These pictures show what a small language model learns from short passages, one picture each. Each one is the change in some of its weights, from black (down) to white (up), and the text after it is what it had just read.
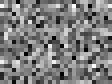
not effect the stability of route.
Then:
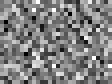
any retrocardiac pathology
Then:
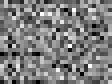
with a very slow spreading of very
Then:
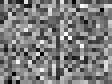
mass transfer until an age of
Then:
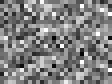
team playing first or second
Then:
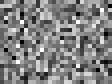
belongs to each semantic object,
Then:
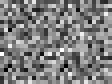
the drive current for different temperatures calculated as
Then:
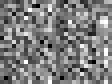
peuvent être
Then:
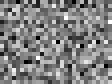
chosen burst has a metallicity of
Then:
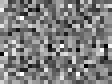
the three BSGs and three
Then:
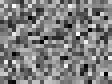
the present study, we consider a design
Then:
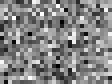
Halogen lamp goes
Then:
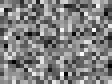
is only one scaling variable associated with the
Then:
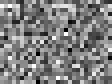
of the services used in our
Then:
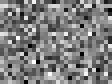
in the measurement of the $\rho$
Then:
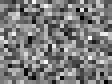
reference. Next, we review background
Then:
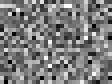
intricate interplay between the symmetry
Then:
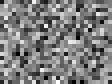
In order to investigate the sensitivity of such
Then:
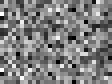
are obtained by replacing or adding curvature
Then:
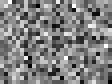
channel and increase baseline resistance. This process
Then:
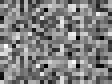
stress here that the behaviour of
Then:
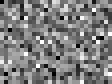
space (structure group) transformations, with
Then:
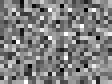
severe restriction on their origin,
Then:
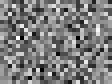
the routing direction of the photon
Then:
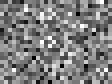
hydrophobic surface,
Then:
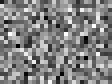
Rapid, high-resolution mapping
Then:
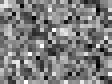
across social media sites: a
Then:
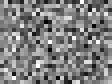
with the expressions in Eq.
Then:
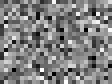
Bibes* Institut
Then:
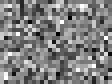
of 74 asteroids within the
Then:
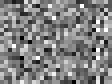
2D hydrogen bonding network at
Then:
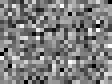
the $H_{\rm int}$
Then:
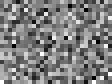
we can compare the atmospheric parameters of the
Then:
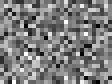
behind the existence of the wormhole geometries
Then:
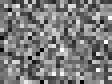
an amplifying medium. In this paper
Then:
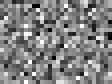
Hamiltonian (\ref{h0}) is
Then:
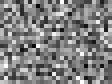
various chains. } As illustrated in
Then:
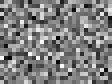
remove coordinating conjunctions,
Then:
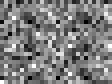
at the first peak than it is at
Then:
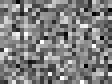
here, we see that these effects might
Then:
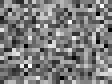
observed in other cross-code
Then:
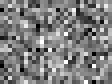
infected by another pathogen
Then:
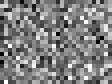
has long been appreciated that a
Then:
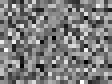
the one-particle subspace of the
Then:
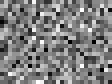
such as temperature and contact resistance can play
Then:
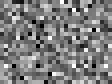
particle carroll} with respect to
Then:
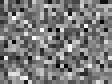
or near its critical breakup velocity.
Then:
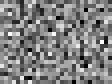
of times one expects to reproduce an
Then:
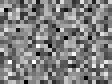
is not symmetric in $\theta$ and
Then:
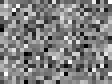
However, it was possible to obtain the
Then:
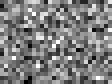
{Chauvin}, G.,
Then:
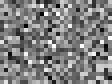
\times (k - 1)$ game
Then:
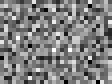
Network for an Early
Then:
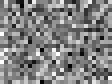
their rotational transitions and to compute their
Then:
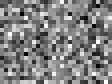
{\sc ii} for those with
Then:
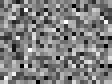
we assume that the vector $\hat
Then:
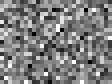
systems where kinetic description might not apply,
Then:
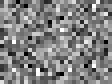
We have performed the comparison of radiative energy
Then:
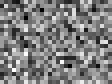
a horizontal (B) cross section.
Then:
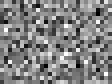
probability for each type of error to occur
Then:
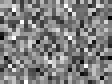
reduce this problem. For example,
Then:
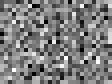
exact scattered states basis set
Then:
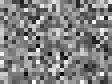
collecting, processing and
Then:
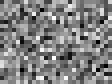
(For simplicity, set this time to
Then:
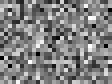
of the cosmological constant $\tilde
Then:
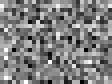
and loss of single particles the
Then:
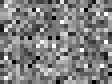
Moreover, as can be seen from the
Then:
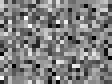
code authors and reviewers in
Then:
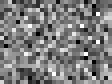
freedom (DoF), but at
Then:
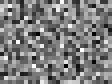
of Mn atoms hopping from one edge
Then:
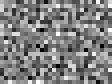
and causal relation to bridge
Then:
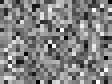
vs. $\omega$ for
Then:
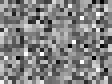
and (ii) search for evidence of
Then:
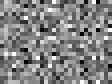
York, NY, USA},
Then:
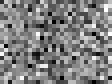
deformed stress tensor does not coincide
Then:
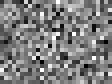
applying different voltages, using an external
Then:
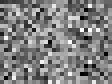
used non-dimensional length-scale
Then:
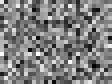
the ontology of physics and
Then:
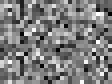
of length two, such that faces
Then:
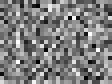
safety behavior: a task is
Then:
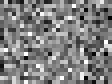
with a gravitational field (section
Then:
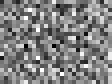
Lamellar (NL)
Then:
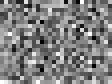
mass of each component and the orbital
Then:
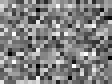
and study the impact of clustering in
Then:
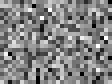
policies recognize that we
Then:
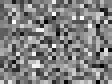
classical virial theorem states that the following
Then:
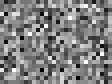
\end{equation} where
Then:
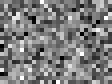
current-mirrors are used to
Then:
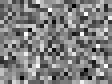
flavor symmetry, final-state
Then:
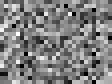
what is the acceptable level of image
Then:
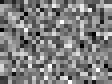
frequency (bottom) as a function of
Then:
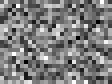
confidence level on the cross-section times
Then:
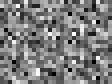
internal and external sources. The
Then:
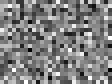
of celestial body. The observational
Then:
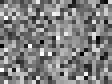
A are of around 0.01\%
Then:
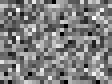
in a small region on the phase
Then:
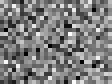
the graphs in a similar way to the
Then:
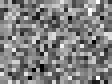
issue. Since extremely low values of
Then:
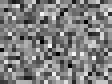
to a kinetic energy of approximately 8
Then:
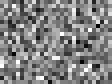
the desired state in a short time
